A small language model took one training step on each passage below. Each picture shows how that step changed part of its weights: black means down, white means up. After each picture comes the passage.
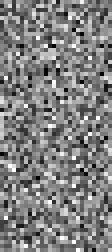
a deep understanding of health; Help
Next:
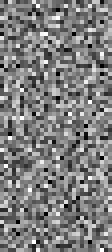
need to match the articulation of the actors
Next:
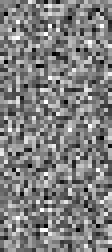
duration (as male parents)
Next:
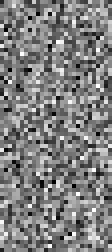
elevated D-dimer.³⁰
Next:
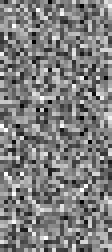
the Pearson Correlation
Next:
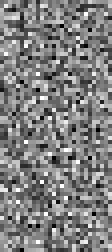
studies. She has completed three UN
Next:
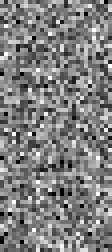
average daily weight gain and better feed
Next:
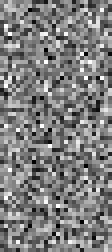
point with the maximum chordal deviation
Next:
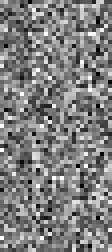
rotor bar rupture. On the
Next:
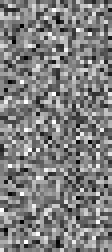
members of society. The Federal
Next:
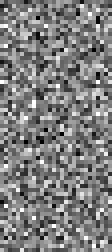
Fabrication of Z-shaped
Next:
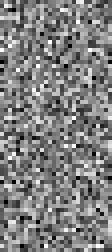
many challenges at this critical point (Huq
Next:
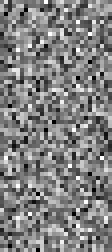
secondary schools in Rivers East
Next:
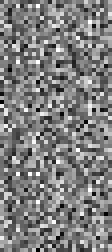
PCASP SPP-200:
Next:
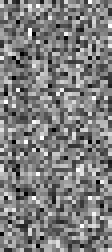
The detailed information of the simulation model and the
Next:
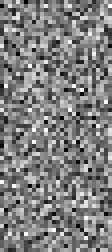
qualitative method through a descriptive
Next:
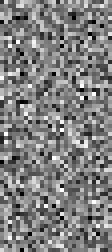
HIGHER EDUCATION
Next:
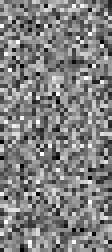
explain why the European Union invests
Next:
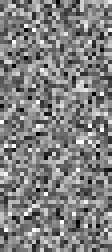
teacher viewpoint. The questionnaire
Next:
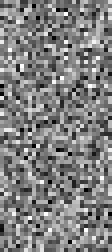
irradiance values as an output to
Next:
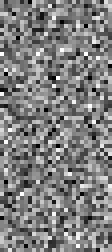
This portion of the DUA would be
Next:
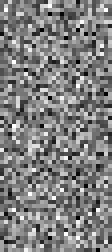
unique, as different ordering of internal
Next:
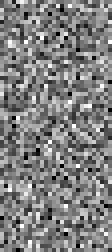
to be the most suitable. At both
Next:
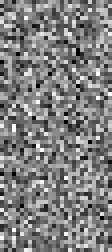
in a number of studies⁷. Actually,
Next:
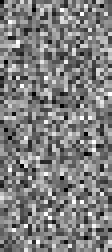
observations. Furthermore, wooden
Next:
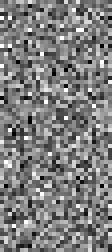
This growth reflects FAIRmat's
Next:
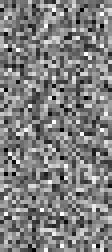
in Humanities and Social Sciences*,
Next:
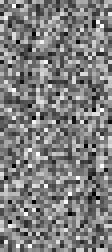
propagation stage before unstable
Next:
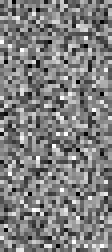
a clear yellow solution was obtained. A
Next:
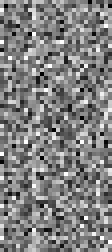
hepatitis B (HBV),
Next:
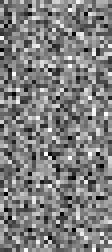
stay put (ibid.). Due to
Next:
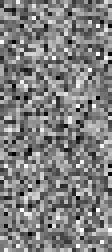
treatment, there are still a lot of
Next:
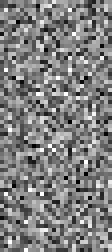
occurring in the catchment are
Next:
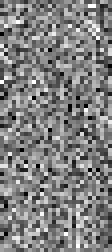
- The need for major investments in key
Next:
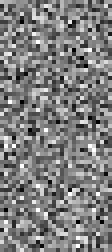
reconstructing a historical colour of
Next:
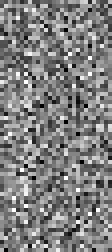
this instrument, with no need for other
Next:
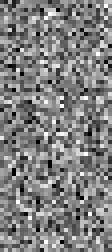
communities and ecosystems. Using
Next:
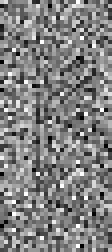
develop effective legal and strategic frameworks for their
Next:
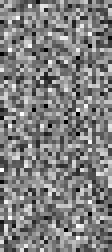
significant negative effect on the quality of local government
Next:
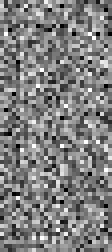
(online) meetings proved to be the
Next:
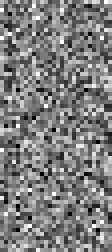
Ltd (IDEA) •
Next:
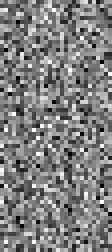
programme's timing and speed on health
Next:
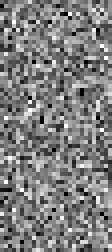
⁴ Research Scholar,
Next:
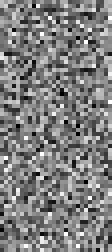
of a cesium beam frequency standard and very
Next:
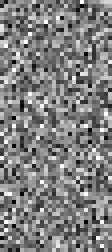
Also, the chemical treatments combination and
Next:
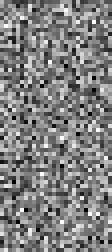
the chemical reaction term on the
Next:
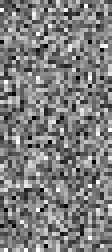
various forms of spatialization, some as if
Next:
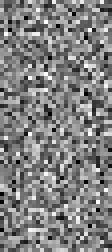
funds run for a specific period. The
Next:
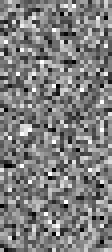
outcomes of this trial are the total number
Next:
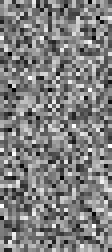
meters)². A1c levels,
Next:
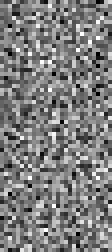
of orthotropy of the individual layers.
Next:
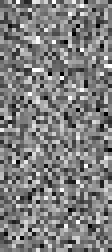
a kind of obstacle for her to
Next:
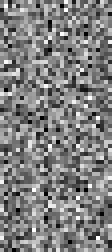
people online (IL) 1 online
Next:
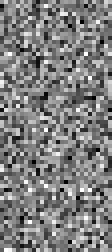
(microorganisms, plants,
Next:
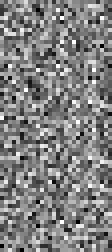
evacuation. To investigate composite material
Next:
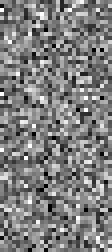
error theory can be used to develop the
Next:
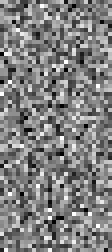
efficiency. Finally, Section V
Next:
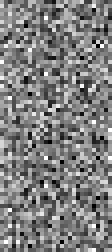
\quad (33)$$ We note that the
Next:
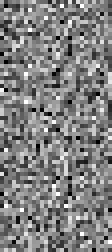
(22). The underlying mechanisms through which
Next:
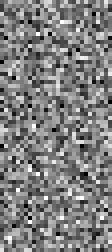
Garinggiang, Pariaman in
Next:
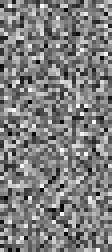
contributes to some optimization of the
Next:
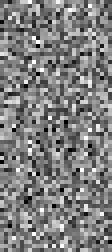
primarily interviews are conducted with 130
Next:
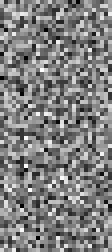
had additional value for the discriminatory performance
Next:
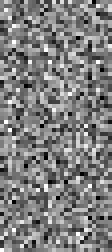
49, 50] are furnished in Table
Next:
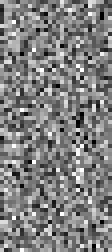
limestone ensures rapid water
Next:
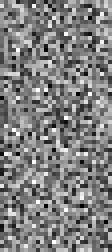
from several families into a possible evolutionary
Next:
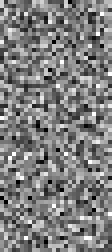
festival etc.) 6 48
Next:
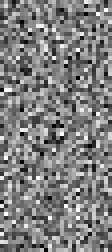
completeness of legislation over the
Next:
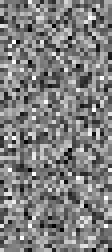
rapid 311 initial decrease in
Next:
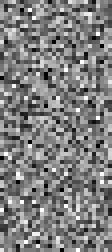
of waste during the festival. The
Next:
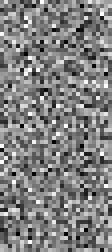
in the world and in Russia \Economics
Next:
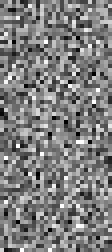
design of the analysis and has coordinated the
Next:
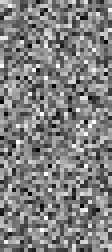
number of physical movements hence providing
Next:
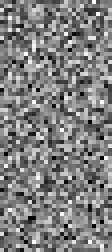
the web. More advanced course
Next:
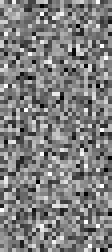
the weighting and comparison of QoL indicators
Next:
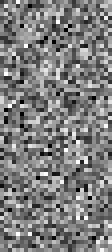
and feasible process for simultaneous
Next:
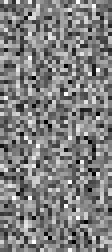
on learning to interact in the target language through
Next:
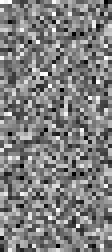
white dash line in Fig.
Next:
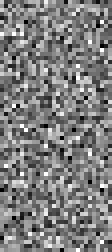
the spinner. Figure 12 shows the sensors
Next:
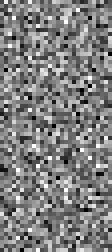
recommendations are not generic, but
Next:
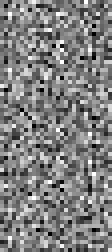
PERCENTAGE OF JE
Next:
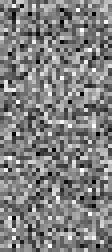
ichki yuqumsiz
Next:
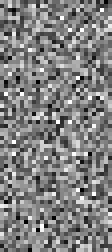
intelligence (AI) is increasingly
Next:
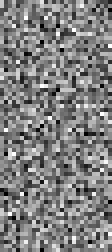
School Education ($M_{TC} =
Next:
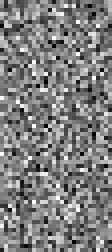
solid density (i.e. Ti).
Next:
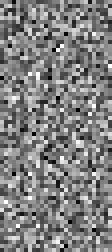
the future. INTRODUCTION
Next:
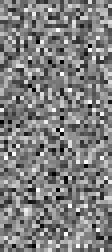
to 35% and then becomes
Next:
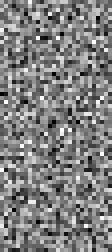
2011 and this probably influenced the low
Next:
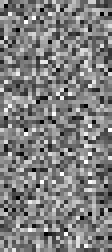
feel stronger pressure to maintain
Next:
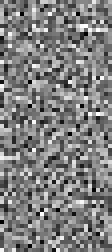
Standardized Direct Effects
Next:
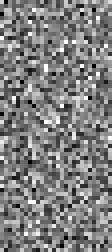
made to use Twitter data for
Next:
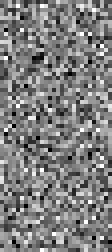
storage (Lee et al., 2011).
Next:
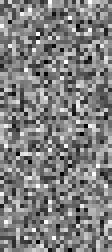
their managers to cease restricting
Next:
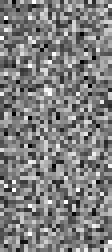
and Bush's administrations, and
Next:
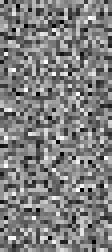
as well as relevant details such as the
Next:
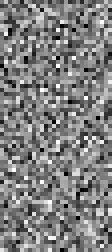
t distribution with degrees of
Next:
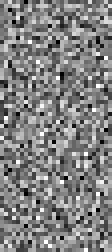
moderate agreement, and $\kappa
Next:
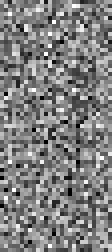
undergoing therapy among experimental and control
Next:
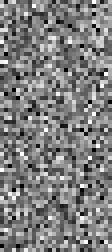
correlation between predicted true resistivity
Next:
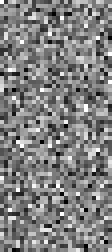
(after annealing). Good
